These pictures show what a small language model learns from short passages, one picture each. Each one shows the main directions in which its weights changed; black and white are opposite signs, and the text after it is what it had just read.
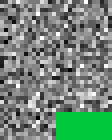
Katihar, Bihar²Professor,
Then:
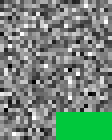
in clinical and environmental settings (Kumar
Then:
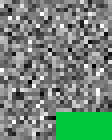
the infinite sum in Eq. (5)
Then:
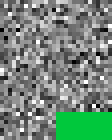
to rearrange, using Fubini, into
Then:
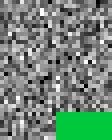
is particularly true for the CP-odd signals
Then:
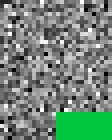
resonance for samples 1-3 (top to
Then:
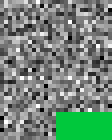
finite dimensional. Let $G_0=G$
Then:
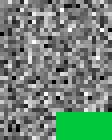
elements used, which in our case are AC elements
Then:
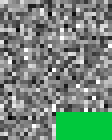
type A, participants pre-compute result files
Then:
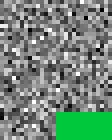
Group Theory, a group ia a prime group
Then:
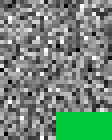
of parts that are of size $i$ in
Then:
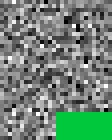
to $\dd \sigma/\dd Q^2$
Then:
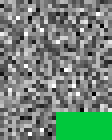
PBHs with masses in the range up to
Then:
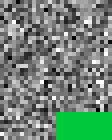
of Theorem \ref{9jkd4}.
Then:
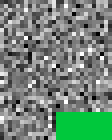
individual building details, such as point names or control
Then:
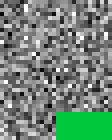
deal of attention has been devoted to the scaling
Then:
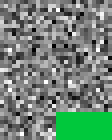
and the $4$--th. Moreover, using Theorem
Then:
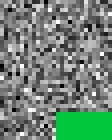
Fock basis, the estimation of the probabilities
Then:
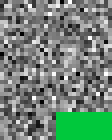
each key Exploitable result on the EC
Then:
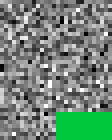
the set, \[ \Lambda^r =
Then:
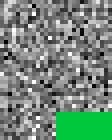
20 minutes to read. You could include one of
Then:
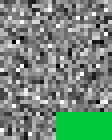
Instruction Multiple Thread manner and the
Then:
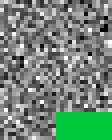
necessity of the condition follows analogously to the proof
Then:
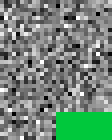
(or three) stars which evolved significantly before
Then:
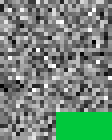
December 2006. We have now completed one more
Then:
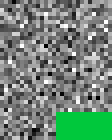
of the bath at site $j$ is given
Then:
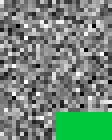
by adjusting local wettability. Additionally,
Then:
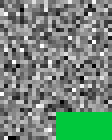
flow direction between the system and the bath.
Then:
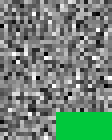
$n$ constructed using the optimal-sized construction
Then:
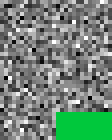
probes detected: Biotin Control
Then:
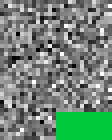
we will use properties of the generalized upper box dimension to
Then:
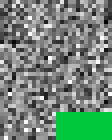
{\end{equation}} \newcommand{\eey}
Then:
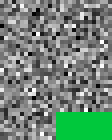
$z_j$. The second one is due to
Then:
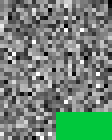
here they are: 3 15 ( 10 times) 6
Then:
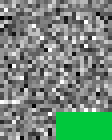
if the canonical cycle $\cy{i}{j}$
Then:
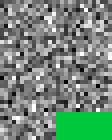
to submit inference jobs concurrently
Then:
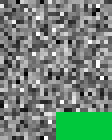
*Tercer Congreso en
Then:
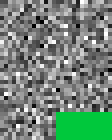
eigenspaces of the generator. From a practical
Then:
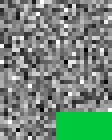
GNS for each of the cases, along with the
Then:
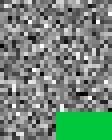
the radial distribution of the binary frequency. We choose here
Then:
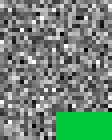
the desired corollary. \subsection{Final
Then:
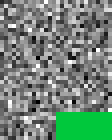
trivial) to do that for the case when
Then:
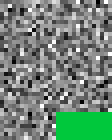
surroundings. Thus, we hypothesized that
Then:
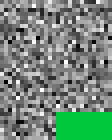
[112] Dirac semimetal slab.
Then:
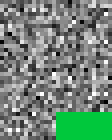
study are included in the paper. Statement of
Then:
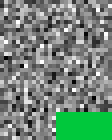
exposure time in hours. Synergistic effect of
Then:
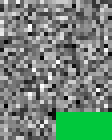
and it means "being stupid" in
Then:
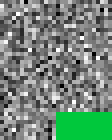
cosmological constant [17]. The viability criteria for such
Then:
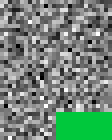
0.4] \rangle, \langle
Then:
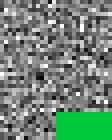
Sydney, Royal North
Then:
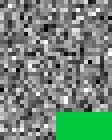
boring, which is not a desirable quality
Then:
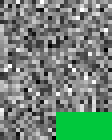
residual shift on the photocenter of each resolution
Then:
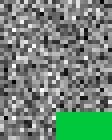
2, the fermentative period takes 50 days to
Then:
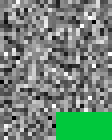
bonds at the PCL surface. Figure 3.
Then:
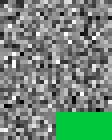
of training and/or nutritional
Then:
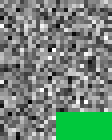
Cheng, P. Gravios, and
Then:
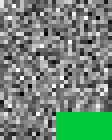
formulate two methods to combine the results from the
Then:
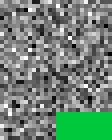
be rewritten as \begin{align}
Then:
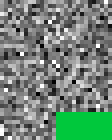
to prevent an accident - Remove
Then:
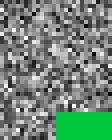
as increase reading comprehension¹. The way
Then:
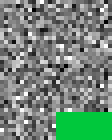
experts and supplies back and forth to
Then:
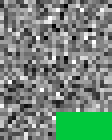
a discrete time dervative as our state space is
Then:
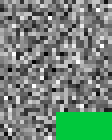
the volume of the $(n-1)-$dimensional
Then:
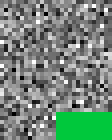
outcome that is translated by an LLM to be
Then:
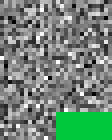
\caption{Time profile of fitting GP
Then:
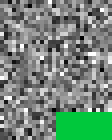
Victoria Delgado,
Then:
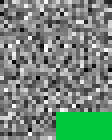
exhibit entanglement for long times, provided that the pure
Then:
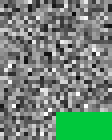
fruits, we extracted the placenta,
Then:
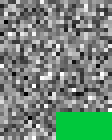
thigh was trimmed and cleansed using
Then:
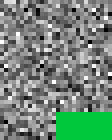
linear equivalence and $=_{\mathbb{Q}}$ denotes
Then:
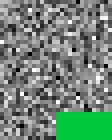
challenging. This is especially so in the case of
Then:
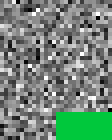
torsion-free $G$. It is easy to
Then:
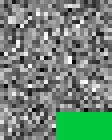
measure $\sigma_E$ is contained in the work
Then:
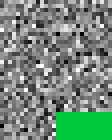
of $\psi$ with $e^a\,
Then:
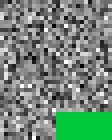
this intensity decreases steadily from 1 at
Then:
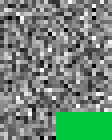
On the other hand, recall that Program
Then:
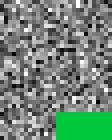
FIRB 2001. We thank all the people of
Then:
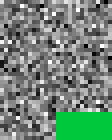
able to reliably solve all instances in under 60
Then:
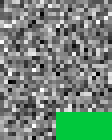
(not less than six 1-hour interviews
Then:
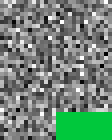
COMPASS Hadron Subgroup.\\ Some
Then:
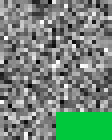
understand smoldering combustion in these types
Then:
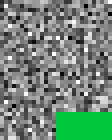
restrict Alice and Bob to only two projective
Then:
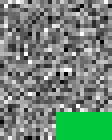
$\lambda \in \bb T$, where $\bb
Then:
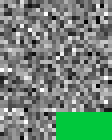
is embedded through the word embedding layer into a fixed dimension
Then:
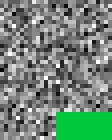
\Big)\Big) \label{ds
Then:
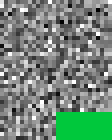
fuzzy degree of appurtenance,
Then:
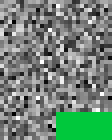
\begin{equation} c_t^w =
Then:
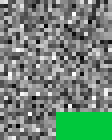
Stokes system for the fluid. The second significant fact
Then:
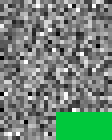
renal insufficiency. The Rationale of
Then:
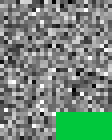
choose $S$ and $Q$ in {\rm
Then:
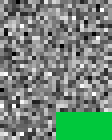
cannot update and train the global model through the
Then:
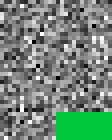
$\ppp\OOO \times I$.
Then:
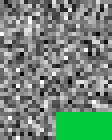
Hence $(X,x)$ is a simply elliptic
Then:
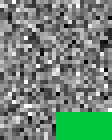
two quarks which is just a Fourier transform of the
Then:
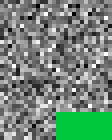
inelastic structure factor is always decreasing in
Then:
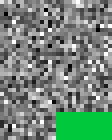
2^{k-2})$ component and the rank
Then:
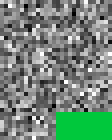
of measures, among which the chemical method is the primary
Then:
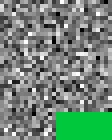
e.g., proto-planetary and
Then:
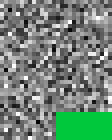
economic value of these ecological services contributed by
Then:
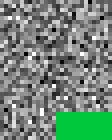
In the processing design, in order to provide
